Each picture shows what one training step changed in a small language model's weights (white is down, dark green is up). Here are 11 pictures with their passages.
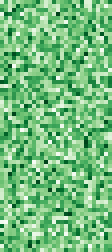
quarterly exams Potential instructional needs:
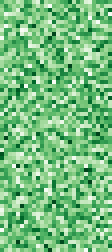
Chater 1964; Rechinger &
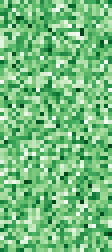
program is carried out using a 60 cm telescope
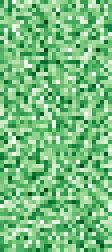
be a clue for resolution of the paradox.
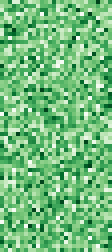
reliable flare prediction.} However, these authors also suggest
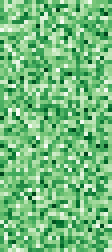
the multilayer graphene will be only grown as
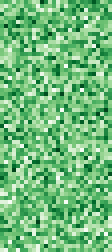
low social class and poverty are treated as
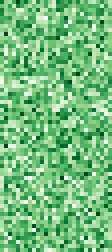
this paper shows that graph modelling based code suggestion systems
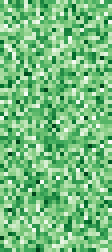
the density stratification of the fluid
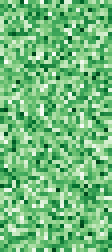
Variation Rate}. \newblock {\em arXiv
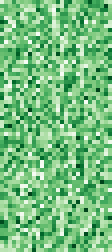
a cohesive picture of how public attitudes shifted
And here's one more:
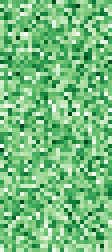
are executed continuously and cyclically: 1.
